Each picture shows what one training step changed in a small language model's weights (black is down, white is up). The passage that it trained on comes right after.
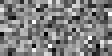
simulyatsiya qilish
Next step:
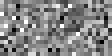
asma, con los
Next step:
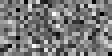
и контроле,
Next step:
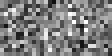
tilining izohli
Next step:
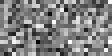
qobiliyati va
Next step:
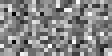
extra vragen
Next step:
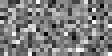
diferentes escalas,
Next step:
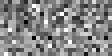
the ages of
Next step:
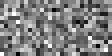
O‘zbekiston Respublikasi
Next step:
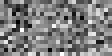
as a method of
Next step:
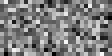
inicios en el
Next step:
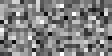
(Berko y
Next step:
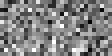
como prioridad.
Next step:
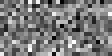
инструктора по
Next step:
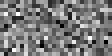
yangi bilimlarni
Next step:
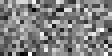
de vítimas
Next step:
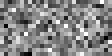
Paulo: Thomson
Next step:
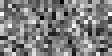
obunachi; boshqa
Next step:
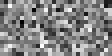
histórica del tratamiento
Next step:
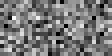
serta memiliki
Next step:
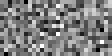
такой информации
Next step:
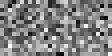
análisis descriptivo
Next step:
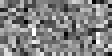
article examines
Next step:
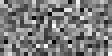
a la industria
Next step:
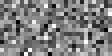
на энергию
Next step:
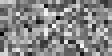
judiciare în
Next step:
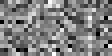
field. The
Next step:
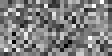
aandacht is
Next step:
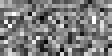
bras Sud
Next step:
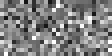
роль посредника
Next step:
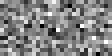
ref. ref.
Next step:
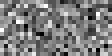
- Solidaridad
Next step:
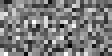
tashkil topgan.*
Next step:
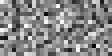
de maíz a
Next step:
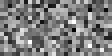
относятся к
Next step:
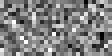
W. Saunders
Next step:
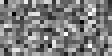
of higher
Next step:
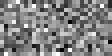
only biological and
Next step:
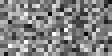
oriundos da
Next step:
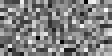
ser modificados
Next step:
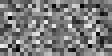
Uzbekistan is
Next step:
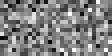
clases del
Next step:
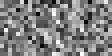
или сайт
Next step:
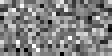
dobri za
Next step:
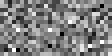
to the sector.
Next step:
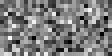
we çeper
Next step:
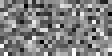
Zöllen in
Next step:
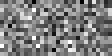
культурному процесі
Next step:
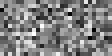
Comarcal del
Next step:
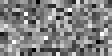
que toute
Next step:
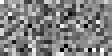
Song, J.
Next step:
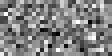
their implementation of
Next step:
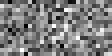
están directamente
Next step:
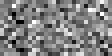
in Man Made
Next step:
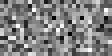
a retirada da
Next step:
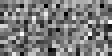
tercapai pada
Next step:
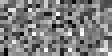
6: aspectos
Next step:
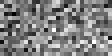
proiectarea de
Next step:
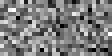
foi eficaz no
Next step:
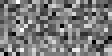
texnologik jarayonlar
